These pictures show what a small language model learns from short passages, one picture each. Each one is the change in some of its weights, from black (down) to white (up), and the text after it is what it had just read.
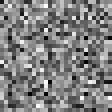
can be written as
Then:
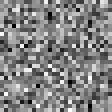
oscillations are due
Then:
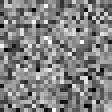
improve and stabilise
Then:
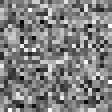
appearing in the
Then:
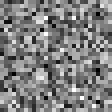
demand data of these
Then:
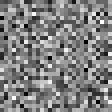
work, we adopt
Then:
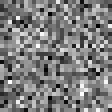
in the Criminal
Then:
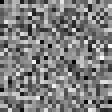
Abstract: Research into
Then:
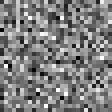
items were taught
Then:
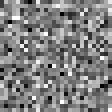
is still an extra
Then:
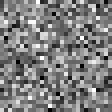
of speech in
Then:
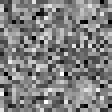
growing importance of
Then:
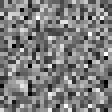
that this methodology be used
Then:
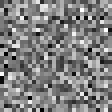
of evolved
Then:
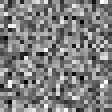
destacam para
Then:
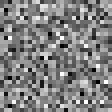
of the interim
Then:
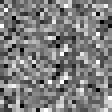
quark. Here
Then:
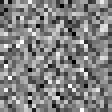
viscous processes,
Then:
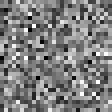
CKM only
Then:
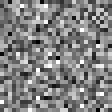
from leaf samples.
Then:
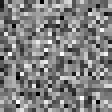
human rights from within
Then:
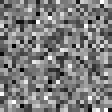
consumidor pero
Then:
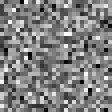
"HMP is
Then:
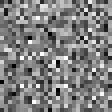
of Archaeology
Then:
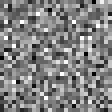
na qual irá ser
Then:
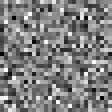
University, West
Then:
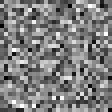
general result of expert
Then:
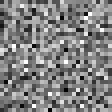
surface. It may
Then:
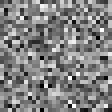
of a previously
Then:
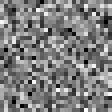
She can be
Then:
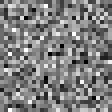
solutions in the pure
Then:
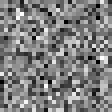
obligation to
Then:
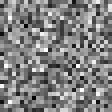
with physical paralysis
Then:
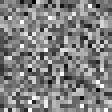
tiempo que
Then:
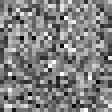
explore the generating
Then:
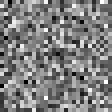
Se destaca
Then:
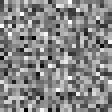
implies that, with
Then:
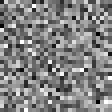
am 4 months
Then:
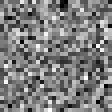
contains at least one
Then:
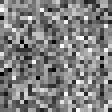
the reciprocal
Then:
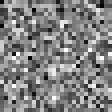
same time, the
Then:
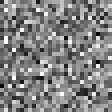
что то
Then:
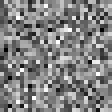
also moves
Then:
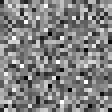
will not be able
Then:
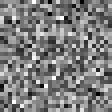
Learning framework to
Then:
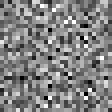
and using a simple
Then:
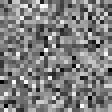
in both English and
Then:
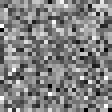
Then, the training
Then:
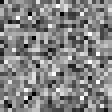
plant waste,
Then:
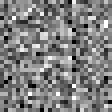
of Wasit.
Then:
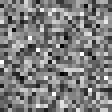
han transitado
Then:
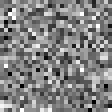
vehicle of
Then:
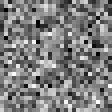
diverges and,
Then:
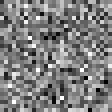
was listed as a
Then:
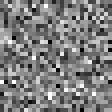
these mappings using
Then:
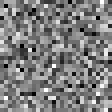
palm wine
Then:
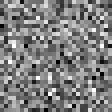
science of complexity].
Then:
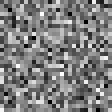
protein profiles
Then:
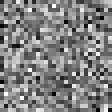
Heat transfer
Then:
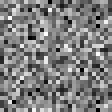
be used to identify
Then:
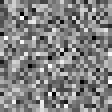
ground for some approximation
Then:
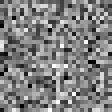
range, large field of
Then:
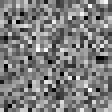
latter one is
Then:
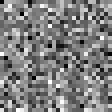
we have employed the
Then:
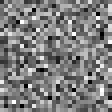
elle varie
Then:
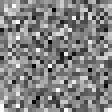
отрезки от
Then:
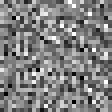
drone survey was
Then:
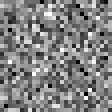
and cohesive
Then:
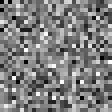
should be pursued
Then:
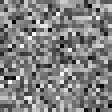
e em mim.
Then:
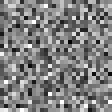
skills related to the
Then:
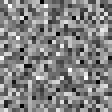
contributions results in a
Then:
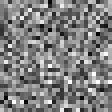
as an external state of
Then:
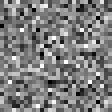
more particles in each
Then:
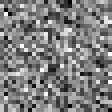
im Visier der
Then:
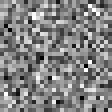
and pressure waves
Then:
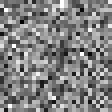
represented at Table
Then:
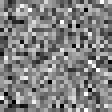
indignation, and
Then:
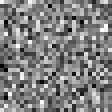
dipole matrix
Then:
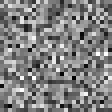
el centro de un
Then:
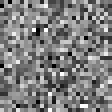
to increase the accuracy
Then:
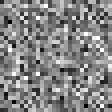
is employed, there
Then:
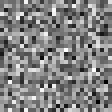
band formation in the
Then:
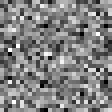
on the quark
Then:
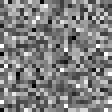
across seven different
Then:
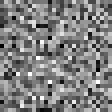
y la parte
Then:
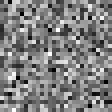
update the
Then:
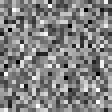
to reuse.
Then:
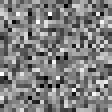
the Hubble parameter
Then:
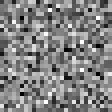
demands of weather
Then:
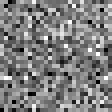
beauty services
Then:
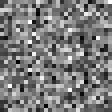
DE LOS
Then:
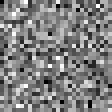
those that operate on
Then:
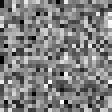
finding the target
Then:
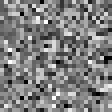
limited domains"
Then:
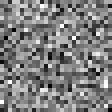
in the large available
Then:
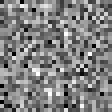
number of papers are
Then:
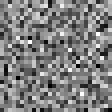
as the relevant Hamiltonian
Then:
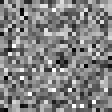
are to survive
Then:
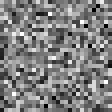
negative emerging
